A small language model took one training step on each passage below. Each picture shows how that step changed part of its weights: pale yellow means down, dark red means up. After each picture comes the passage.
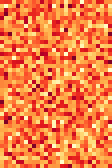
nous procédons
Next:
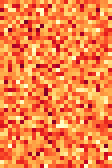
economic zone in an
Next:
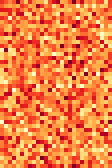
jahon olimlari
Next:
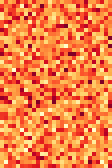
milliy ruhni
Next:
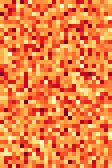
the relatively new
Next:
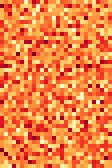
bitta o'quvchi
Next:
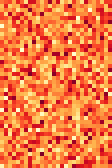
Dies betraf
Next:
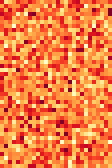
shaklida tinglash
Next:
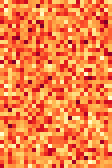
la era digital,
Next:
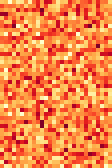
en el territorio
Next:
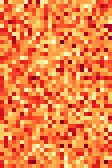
сохранения ее
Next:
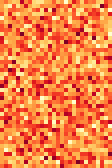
um produto ou
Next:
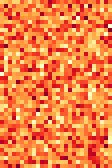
de de «ciertos
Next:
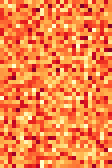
selle tegevust
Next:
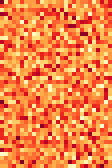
бўлса, бу
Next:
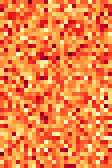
кои тврди
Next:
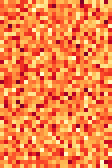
W pierwszej
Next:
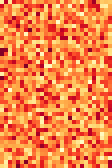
data nominal
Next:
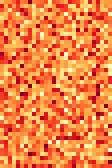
Nichtwissens auf
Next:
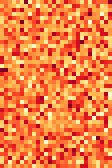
сўз бутун
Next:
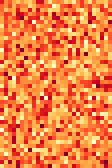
Badiiy tarjima
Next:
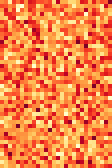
que inviabilizam a
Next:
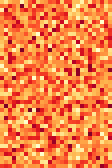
marco, el presente
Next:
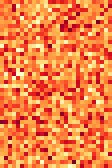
os participantes,
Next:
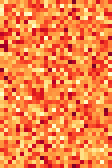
jo'r bo'lar
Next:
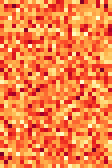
sof usullarga
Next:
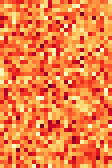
Keluarga Pada
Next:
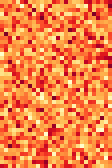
intended effect
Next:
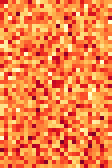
de dicho cura,
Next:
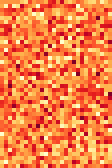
en el anverso y
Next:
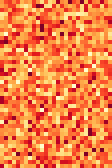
persepsi konsumen
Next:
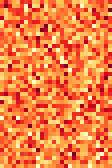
что изучено,
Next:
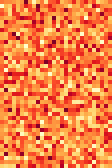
and without the
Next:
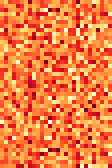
adota o contexto
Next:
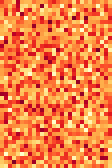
verwezen naar het
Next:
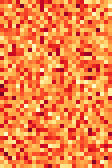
kiygan odam
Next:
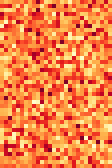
repetitivas, mas
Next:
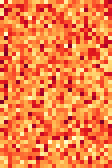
y planicies
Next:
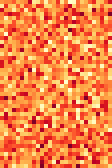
a mesma matéria
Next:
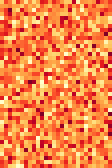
as symbolic
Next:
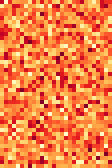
intestinais é uma
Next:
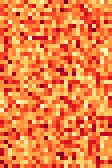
manera en que la
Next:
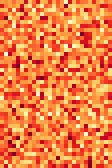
Assim, Leite
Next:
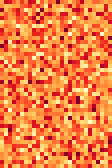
il fungo hanno
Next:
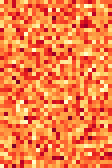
Новиков не видит
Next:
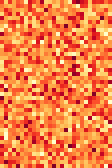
o'rinlar soni
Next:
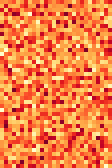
суток после
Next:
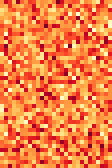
municipal, e
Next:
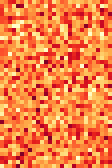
de respiração,
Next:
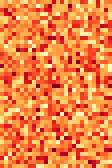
el desarrollo de
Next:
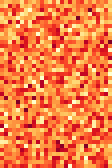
pro graciózní
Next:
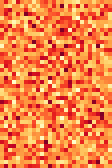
va ishchi oynada
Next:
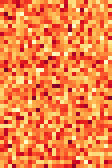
Propuesta de
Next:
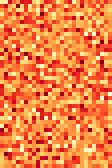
au début signalé
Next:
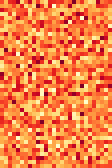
yuz ifodasi va
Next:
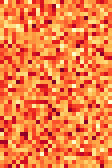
talablari asosida bilim
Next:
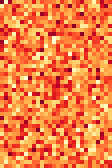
a pista tinha
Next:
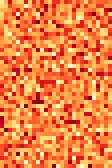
ориентации в
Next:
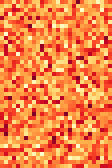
para el niño con
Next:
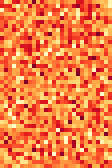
poderia a Lei
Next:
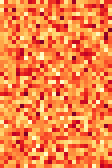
yuqori bo'lgan
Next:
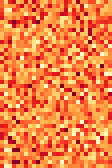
more likely to
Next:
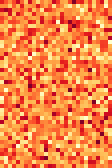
hokimiyati organlari
